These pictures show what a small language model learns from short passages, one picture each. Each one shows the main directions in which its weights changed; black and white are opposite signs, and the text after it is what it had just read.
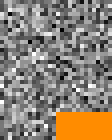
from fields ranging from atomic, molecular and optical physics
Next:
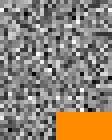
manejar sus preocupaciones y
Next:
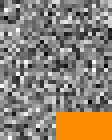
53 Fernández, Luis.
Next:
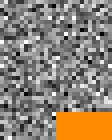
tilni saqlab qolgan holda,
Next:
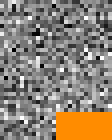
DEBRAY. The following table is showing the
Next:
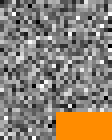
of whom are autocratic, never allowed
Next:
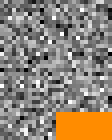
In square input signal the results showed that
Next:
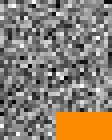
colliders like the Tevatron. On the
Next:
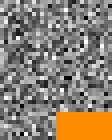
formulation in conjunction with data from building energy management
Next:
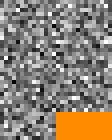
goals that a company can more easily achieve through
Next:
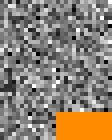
\end{eqnarray} \noindent The only spin-1
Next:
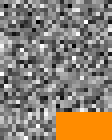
emancipadores. Se trata de
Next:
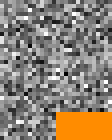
manifatturiero. A titolo di
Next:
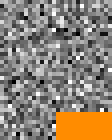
disorders. Accordingly, efforts should be made
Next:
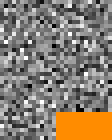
The demand pattern of the industries and the educational institutions
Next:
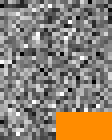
(consumer burden) dedikdə isə
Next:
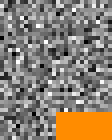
\large\bf All rights reserved
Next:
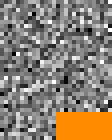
$r$. The limits of the integration are determined by the
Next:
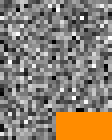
a succession of post-it notes on the
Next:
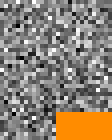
This highlights the seriousness of the disease's
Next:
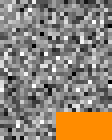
value is caused by different repeatability.
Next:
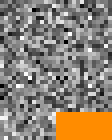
self - employment opportunities and economic development. During
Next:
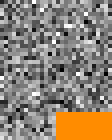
to use the Hough line detection algorithm, which we have
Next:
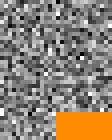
contact with people, which during the pandemic
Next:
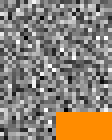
the predicted values of the same parameter sets for the case of
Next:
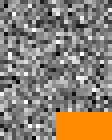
до цільової аудиторії. Крім
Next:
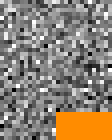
due to this, the changes in the electronic and magnetic properties
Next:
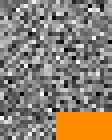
the expected school quality, focus on effective teaching and learning
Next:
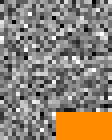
we show two typical outcomes of the simulations performed.
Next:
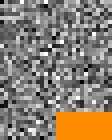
equivalent to fixing the bottom surface along the z direction
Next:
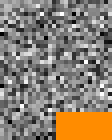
glasovanje s kvalificirano
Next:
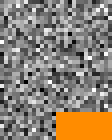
of the underlying mass distribution, which affects both the
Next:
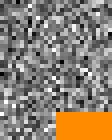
decision will not affect any relationship with the evaluators,
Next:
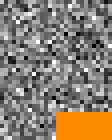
School of Social and Behavioral Sciences,
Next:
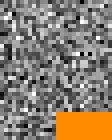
лише чутками, інших доказів не
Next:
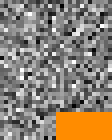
Gaomi Moon Bay Cultural Tourism
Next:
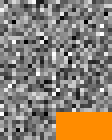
k_3 is calculated and is given in Table 1 column
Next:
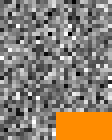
f_D \tau_f^n), \quad
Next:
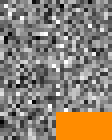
perspectiva, foram asseguradas garantias
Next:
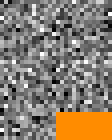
by the SM prediction. The observation of the polarization
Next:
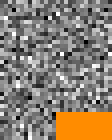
been assigned to cities as reported by authors of the
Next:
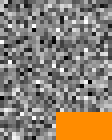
mapper models, we test five statistical hypotheses about
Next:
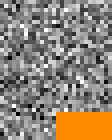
consagra-se com suas ambientações.
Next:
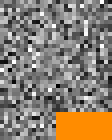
present paper deals with their isolation, identification and
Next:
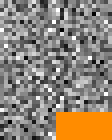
sua comunidade (Pacheco, 2023). Nesse
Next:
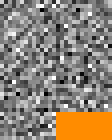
bildiradi?" shaklida berilsa,
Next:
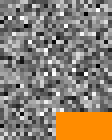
for which the sign of the received electrical signal can
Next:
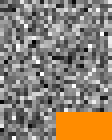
two groups and their group learning, one using a simulation,
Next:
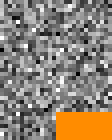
number of satellites formed is also observed to be
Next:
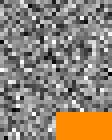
an important prognostic factor driving postoperative
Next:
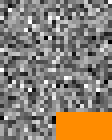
by LHCb~\cite{lhcb}. We
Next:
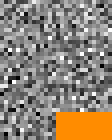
the teleportation are valid. The
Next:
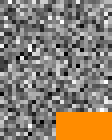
enhancement of patient safety by assessing
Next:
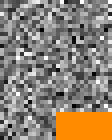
the attention of the SRF community due to its increased
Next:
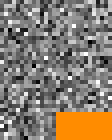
violence in research and academia.
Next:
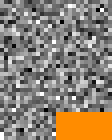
crops mungbean is a short duration
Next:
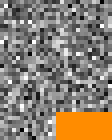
от някои кандидати,
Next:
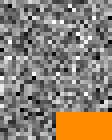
we will increase our sample size at least by a factor of
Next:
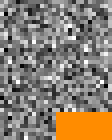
Bank-Moliya xizmatlari
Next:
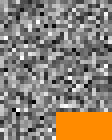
the last 90 centimeters of the terminal
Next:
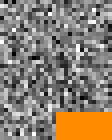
entrenamiento cognitivo basado en un
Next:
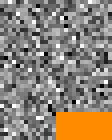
collecting data, Spatial Visualization
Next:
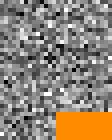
6.5 years to reach a breakeven point.
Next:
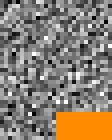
*Membangun Pendidikan Indonesia
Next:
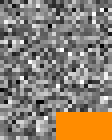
a precederam desde 2002, que a
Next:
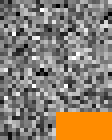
metodi (usuli) ham aralash
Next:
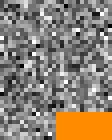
17]. Various types of refined
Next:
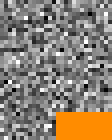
point in the potential of the Langevin equation and
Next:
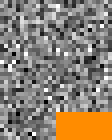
en que un estudiante ha logrado los
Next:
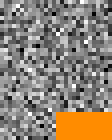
to a single degree of freedom system, and
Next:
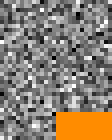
growth law ($Y=a*b^x$)
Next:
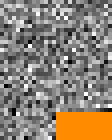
parameters and likelihood to arise from the
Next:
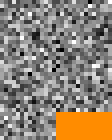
to approximate the computer model by a surrogate
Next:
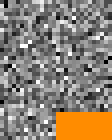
widely disseminated through platforms such as
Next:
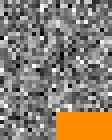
separated, via branches in a fixed layer (see
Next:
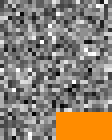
quantity $S_{\text{BH}} /
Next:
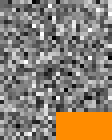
an angle $\theta $. In the quantum field theory the
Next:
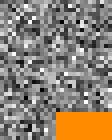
a formative study with six medical professionals in
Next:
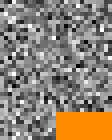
on equity (ROE) threshold for
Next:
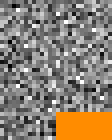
a arte tem de agir sobre nós.
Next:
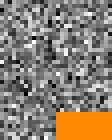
as a reference observation of student activity in research.
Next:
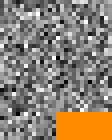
Filamentous Fungi, Pathogenic
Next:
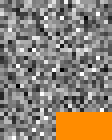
M , selective probability p , population size SN and
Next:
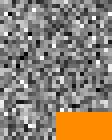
and phenotypes of pathogenic microbes against
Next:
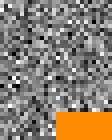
majd ezt viszik rá a
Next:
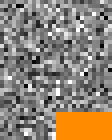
0,$$ which is the most famous equation for
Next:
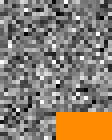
despite the fact the BRpV are small,
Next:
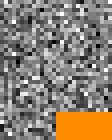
(*Rauvolfia serpentina*),
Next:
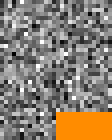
interfaol ta'lim metodlari va multimedia
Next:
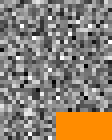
Committee of Airlangga University
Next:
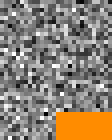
Medell\'in 050010, Colombia}
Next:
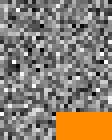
$n_h$ would affect the obtained
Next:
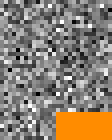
os saberes curriculares. Para a
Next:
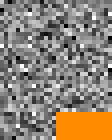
as substantial agreement among raters. Therefore,
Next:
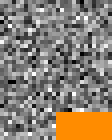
Keysight_{suite} for Data
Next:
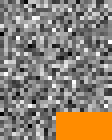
$k_T$-measure for the merging,
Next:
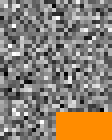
an "improved" system? 2 ##
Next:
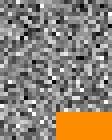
configurations of points, that gives us the following collection of leading
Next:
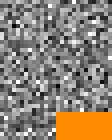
Teenage pregnancy seems to have
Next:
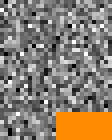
de bedrijfscultuur van
